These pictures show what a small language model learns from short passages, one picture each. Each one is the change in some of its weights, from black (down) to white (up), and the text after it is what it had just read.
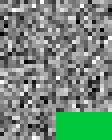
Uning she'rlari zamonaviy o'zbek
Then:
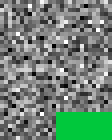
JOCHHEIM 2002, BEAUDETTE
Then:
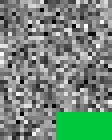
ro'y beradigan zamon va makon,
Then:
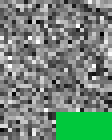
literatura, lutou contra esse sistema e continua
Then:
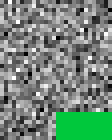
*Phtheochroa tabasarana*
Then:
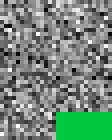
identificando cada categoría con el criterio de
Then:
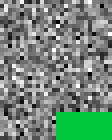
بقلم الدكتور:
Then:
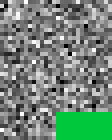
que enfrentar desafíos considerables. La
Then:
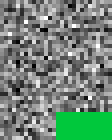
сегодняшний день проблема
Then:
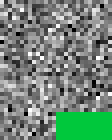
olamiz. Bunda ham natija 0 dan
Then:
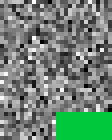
Vatan oldidagi burchlaridir.
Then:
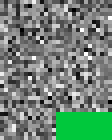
педагогик фаолиятда узоқ вақт ёки
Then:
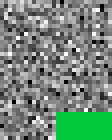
to live and work according to the laws
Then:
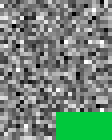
etme imkânı sağlayacaktır.
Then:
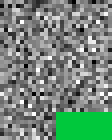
и уязвимой частью системы*. И
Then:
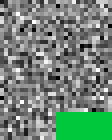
індустрії; зростання якості
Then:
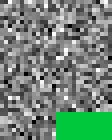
bilangina bog'liq bo'lmaydi.
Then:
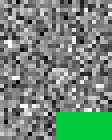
але й громадянської
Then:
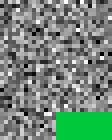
перетворювача, є постійна
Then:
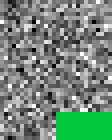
+ \varepsilon$$ Keterangan:
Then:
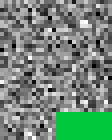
Notalarında Edisyon Karşılaştırması
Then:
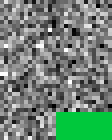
d'un système global de santé, une
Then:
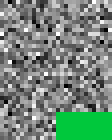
dan meninggalkan metode pengajaran
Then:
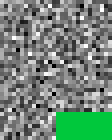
nomzodi, dotsent Djumaniyazov
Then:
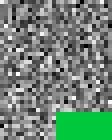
кәсіпорын бір
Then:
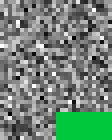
de habitabilidad, permanente o no, de esta
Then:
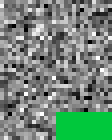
of Level Relationships* // *Journal
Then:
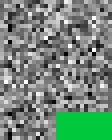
177 24. Ravshan Mardonov
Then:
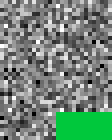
muddatli moliyaviy natijalarga bevosita
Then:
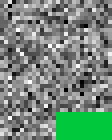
учун керак, чунки ичак
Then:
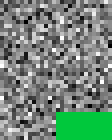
idoralari strukturasi. Axborot
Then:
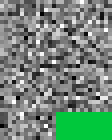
и на уровне фразеологических единиц
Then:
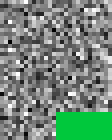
muammosiz o‘zgartirish imkonini beradi. Ushbu
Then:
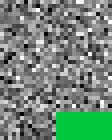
sector estatal, 60 años);
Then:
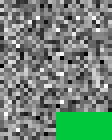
essential principle that both brings a
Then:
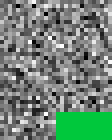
promova o respeito às diferenças,
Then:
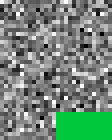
периода. Задачами является выявить
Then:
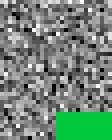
často nemá priamu kontrolu
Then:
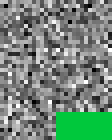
Diário de Notícias, que tratam da
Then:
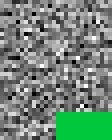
kurumların boyutlarının inovasyon üzerindeki
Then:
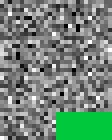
Пулатова – личность сложная,
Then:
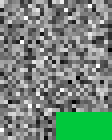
as fissuras principais obtida numericamente foi
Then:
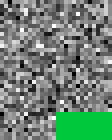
de politieke gevoeligheid
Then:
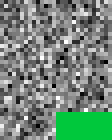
di hotel ini telah melaksanakan
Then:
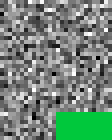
района Осушенная лесная
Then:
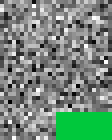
de los procesos participativos A la vez que se
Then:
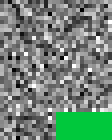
в античной географической традиций
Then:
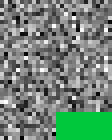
enforcement related to the redundancy
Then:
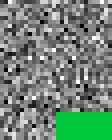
fintech dengan meningkatkan kualitas layanan dan
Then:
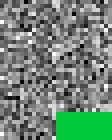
diagnóstico estático, mas como denúncia
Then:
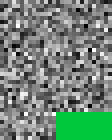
García Villoslada, R.
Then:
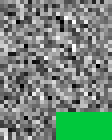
kezdeményezések közül
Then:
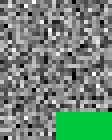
peraturan teknis (PKPU)
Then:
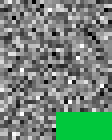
до збільшення довжини корінців в
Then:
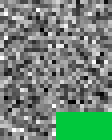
os grupos demonstraram melhoria na distância
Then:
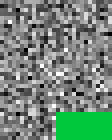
o'simliklar dastlab devon davrida
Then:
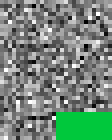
Согласно цели определяется
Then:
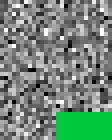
parents, la souffrance des
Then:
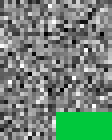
puxta zamin hozirlaydi,
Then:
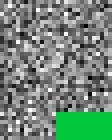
ushbu maqsadlar uchun 960 milliard so'm
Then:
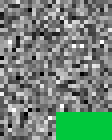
İlişkin Bulgular* Kodlar
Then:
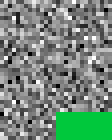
dalam melakukan penyesuaian dirinya di
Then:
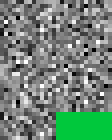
asosiy muammosi hisoblanadi. Biroq,
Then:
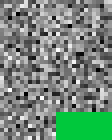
já no período democrático, marcadas por
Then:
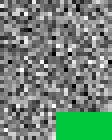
hozirlaydi. Staate texnologiyasi.
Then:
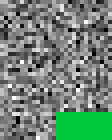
O estádio do Morumbi recebeu diversos
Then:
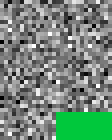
сільськогосподарського обладнання.
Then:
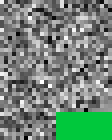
questo è stato sostenuto che i
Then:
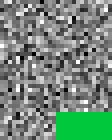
TAHLILI..... 540 Murtazaev
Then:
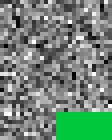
momento de convivencia con la cultura Loma San
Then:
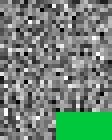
than males and showed a significantly
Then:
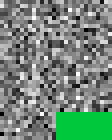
инструментом управления банковскими
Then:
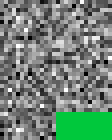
bu bolalar yozuvning funktsionalligini
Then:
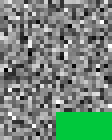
mechanism is a partnership aimed
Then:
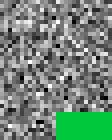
moddaning sakkiz-o'n
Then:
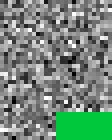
reste déterminant quant à la loi
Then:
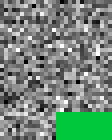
(BCI) pour que toutes les
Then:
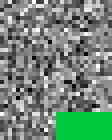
till återanvändning och
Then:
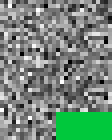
xil bo'lib, u zanjirdagi
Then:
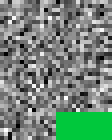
салсақ, ол 1845 жылы
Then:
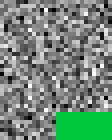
une localité désormais en crise.
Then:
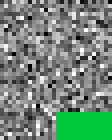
basés sur les risques (donc non
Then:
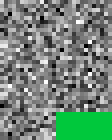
Zugegriffen 1. August 2025.
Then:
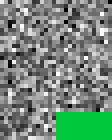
baixa. E como eu ainda não tenho
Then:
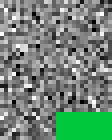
va boʻlmagan. SHu sababli insonning
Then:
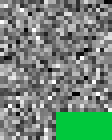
minute Mr. Mackenzie No.
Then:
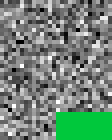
Ibn Abi Taleb, cousin et
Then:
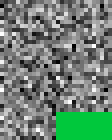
punto de medición se encontraba dentro de la
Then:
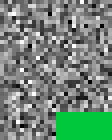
Blum və Pnuel buğda
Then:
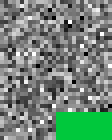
performances financières. Tableau
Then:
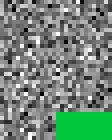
классификацию А.Н.
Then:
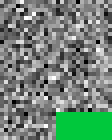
Hozirgi vaqtda Form ob'ekti
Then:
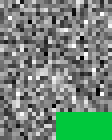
основах системы профилактики
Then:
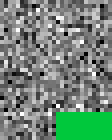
parcial y poca calidad artística; mostrando
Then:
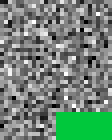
оценок, готовность к постоянному
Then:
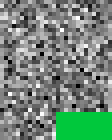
et des objectifs environnementaux,
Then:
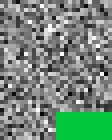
Mirela Simedrea) 454 -
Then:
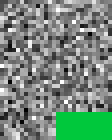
bo‘lishi tufayli qishloq xo‘jaligi
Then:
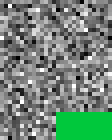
Forschungsstand zum Thema „digitaler
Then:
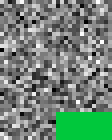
en el canon literario peninsular. En esta
